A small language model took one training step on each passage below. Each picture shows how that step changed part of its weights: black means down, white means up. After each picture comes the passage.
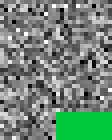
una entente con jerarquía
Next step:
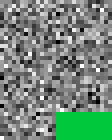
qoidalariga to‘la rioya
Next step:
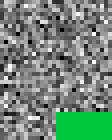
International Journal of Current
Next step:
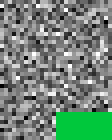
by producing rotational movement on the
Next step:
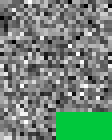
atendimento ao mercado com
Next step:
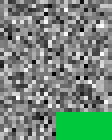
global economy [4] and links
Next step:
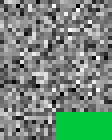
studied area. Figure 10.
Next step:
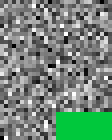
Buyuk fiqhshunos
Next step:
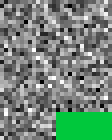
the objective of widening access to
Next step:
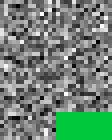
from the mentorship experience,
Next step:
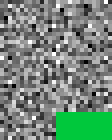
also display different adhesion
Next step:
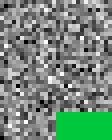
містить розділ 7
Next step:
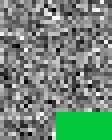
de pouvoir. Je pense
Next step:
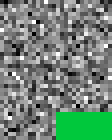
(un zid de cca 15 m
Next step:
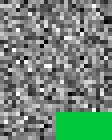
that when power is transformed from input
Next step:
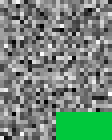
to BBB dysfunction was
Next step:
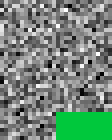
of the targeting committees and
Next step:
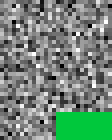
the mesozooplankton
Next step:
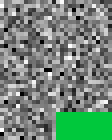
(7) may be proved in this
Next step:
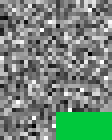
desplazamiento de personas
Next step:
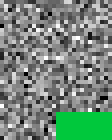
of structural changes in cell organell
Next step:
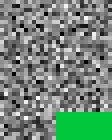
Maxillary incisor to 1 st
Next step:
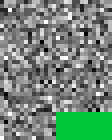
do discurso primitivista.
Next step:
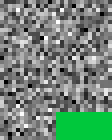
tamoyillariga amal qilish;
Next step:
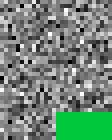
olarak iyileştirme
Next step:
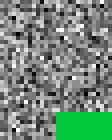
Conclusions 5G can be seen as
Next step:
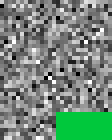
epic poets. The new educational
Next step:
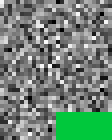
Put fences around the sites
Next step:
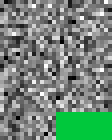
variation of $\pm 0.4
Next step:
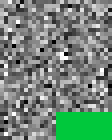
важной задачей. В 2012
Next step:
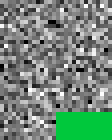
crises. 1. Review
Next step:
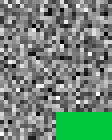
prima di Marx; con
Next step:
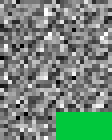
В ЛЕКСИКУ
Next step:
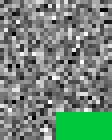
hydrostatic stress, as a
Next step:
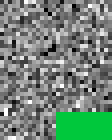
асар натака жанрида
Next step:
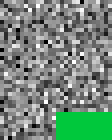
yetishi bilan 130
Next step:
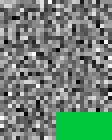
a consequence of the distance between
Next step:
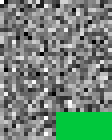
erleben. Dabei ist es
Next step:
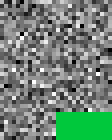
References: Figure 1: Western
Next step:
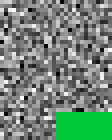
into the system of state administration
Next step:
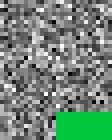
uchun kichik biznes va
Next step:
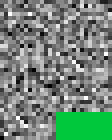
niveau A1 niveau A2
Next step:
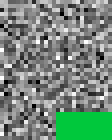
decision of customers regarding online
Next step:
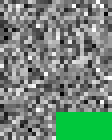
haqida ma‘lumotlar
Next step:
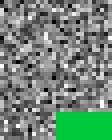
development, During 2009 Andhra
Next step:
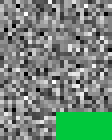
yordam beradi. O'yin
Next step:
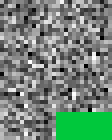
bahan pelajaran serta
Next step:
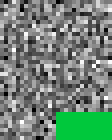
covariate bias A situation
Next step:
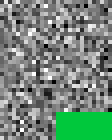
оскільки торкається
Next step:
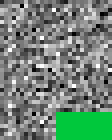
publication (Patrignani,
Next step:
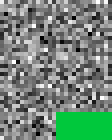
in the context of understanding complex
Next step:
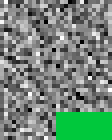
Graphique 4. Evolution
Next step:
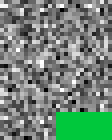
IDBI, and HDFC and
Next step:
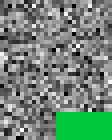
électrons qui constituent les
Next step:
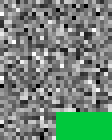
and describe it in his
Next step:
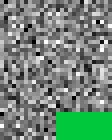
dijital sinyal toplama
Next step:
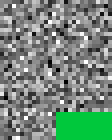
positive direct antiglobulin test
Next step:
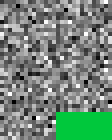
на формирование личности
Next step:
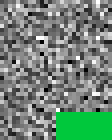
induzir e conjecturar. É
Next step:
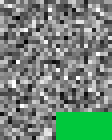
ces travaux ont été
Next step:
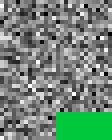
Journal of Biometeorology
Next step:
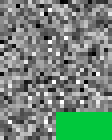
100 Networking/Mentoring
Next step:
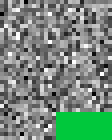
сонининг кўпайиб
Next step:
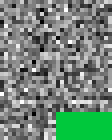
degrade organic matter, remove
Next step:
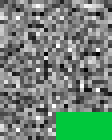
rapport au rendement des
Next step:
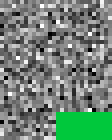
azalarak toplam 3 milyon
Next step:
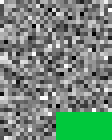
in month 36 of the project
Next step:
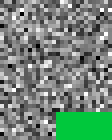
uchun mashqlar; -
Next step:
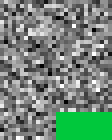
rings. These observations provide measurements
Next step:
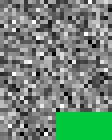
Final touches No change - Table
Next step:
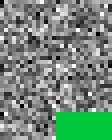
os trabalhadores precisam
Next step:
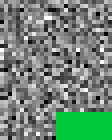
d'investissement est
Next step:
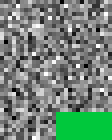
tracking: A survey.
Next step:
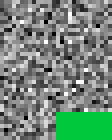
embodied energy in the building.
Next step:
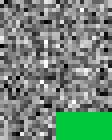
в У?» Правило:
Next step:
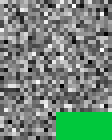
in clinical trials, there is no
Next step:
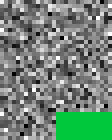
tem se tornado um tema cada
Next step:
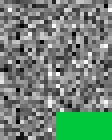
(...) In the case brought
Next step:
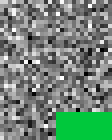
used in this experiment were not further
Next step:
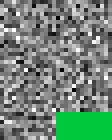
SLMS over the Internet*.
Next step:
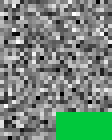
zone. ✓ Development of
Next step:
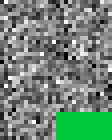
сплачували за їх
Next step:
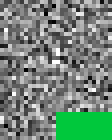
joint movement was prevented
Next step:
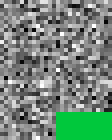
studies and pharmacological studies of the level and
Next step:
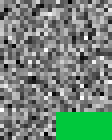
for intermediary contracts under
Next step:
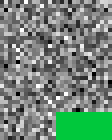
the percentage entrapment of the
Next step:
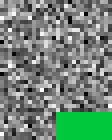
indicated that the teachers did not
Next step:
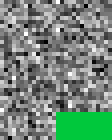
palestra (isole del
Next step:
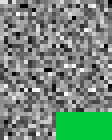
cases were developed in the current study,
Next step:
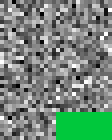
have entered the Indian market through
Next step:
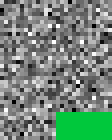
support for partners in co-operation
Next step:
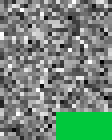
va tavsiyalar berilgan.
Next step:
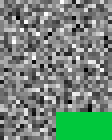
been used to manage fever, intestinal
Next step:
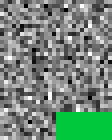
under heavy bandwidth, data
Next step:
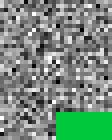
but they also need to know which of these methods
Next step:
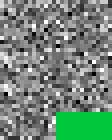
for the increased efficiency at high
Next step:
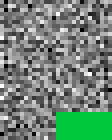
yo'nalishlarda yetarlicha
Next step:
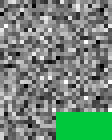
of the product, but it does not
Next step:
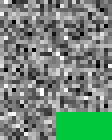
greening on students' comfort when
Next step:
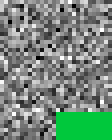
structures. The images have been
